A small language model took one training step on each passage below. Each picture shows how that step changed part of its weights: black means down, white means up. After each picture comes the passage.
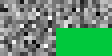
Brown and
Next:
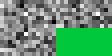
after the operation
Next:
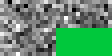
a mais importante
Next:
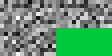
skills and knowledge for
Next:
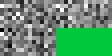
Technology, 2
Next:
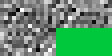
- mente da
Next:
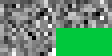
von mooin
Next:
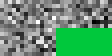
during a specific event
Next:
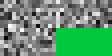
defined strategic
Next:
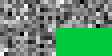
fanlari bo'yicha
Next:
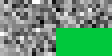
mass on the
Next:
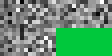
VoIP System
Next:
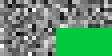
AO}$. The
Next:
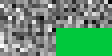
approach we detect layers
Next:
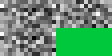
– before, during
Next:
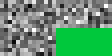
construct that can change
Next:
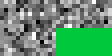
in an interactive
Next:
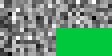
field},\ }\href
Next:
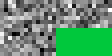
assumes that this
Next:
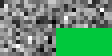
$R \times
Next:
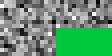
for the symmetric
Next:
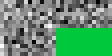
was failure for the
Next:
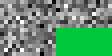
method for automating
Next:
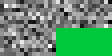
to Assess the
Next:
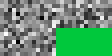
organización y
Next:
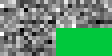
not the only
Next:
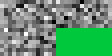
the following structures of
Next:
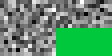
parsley showed
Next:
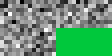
surfaces in
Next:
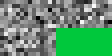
external reserve
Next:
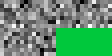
simultaneously improving
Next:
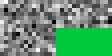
the left panel plane
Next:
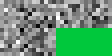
as shown in
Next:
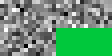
questions which takes you
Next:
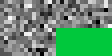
bosonic degrees
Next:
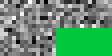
bir xil
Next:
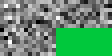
Rio de
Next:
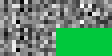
were also exposed
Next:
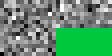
el adulto
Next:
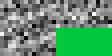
for both schemes
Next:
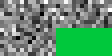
Dès la
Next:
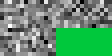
Positive &
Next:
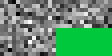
HST} archive
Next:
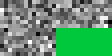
will study the
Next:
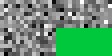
smallest relic
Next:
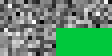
days of conventional
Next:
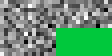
results were similar with
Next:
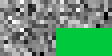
one-body term
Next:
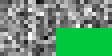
protein and
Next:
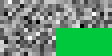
salary and
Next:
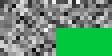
and technology on society
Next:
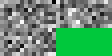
collaboration between all
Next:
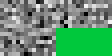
himoya qilish
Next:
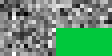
the adsorption
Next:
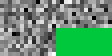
choice over their own
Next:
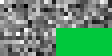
a list of
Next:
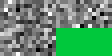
a plant and its
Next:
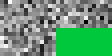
still be reasonably
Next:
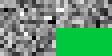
bound the probability of
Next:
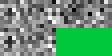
This method has
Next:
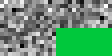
et al.,
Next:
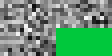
and momentum of a
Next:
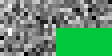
field at angle
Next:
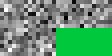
required. The study
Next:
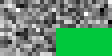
shaping its
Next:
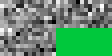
the density at the
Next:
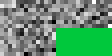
to the specified
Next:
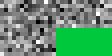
for a certain
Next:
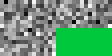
studies can be
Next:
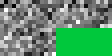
number in working
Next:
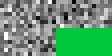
temperature field. The
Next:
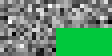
the metric values vary
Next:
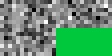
ijodiy va
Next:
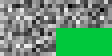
expression for the
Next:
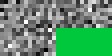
SMC may suggest
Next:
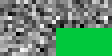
encoder ML
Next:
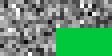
were probed,
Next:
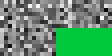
Prona em
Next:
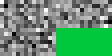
stabilises the
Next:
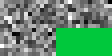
dos dados é
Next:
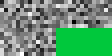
and parity in
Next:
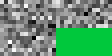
You are given
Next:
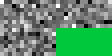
and later transfer some
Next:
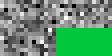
At the end we
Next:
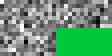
rapid establishment and
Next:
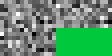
the quark energy and
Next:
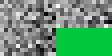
parameters of the power
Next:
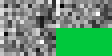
fraction obtained from
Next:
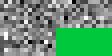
components. We have
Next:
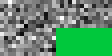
the OH at
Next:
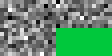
are grateful
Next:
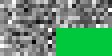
proposes a
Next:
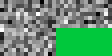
a diagnostic for
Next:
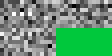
long history,
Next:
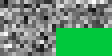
de obra
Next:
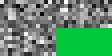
after impact test developed
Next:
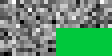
in their capability
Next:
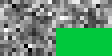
traduction des questions
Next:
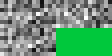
condition for the
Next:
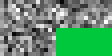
same breed
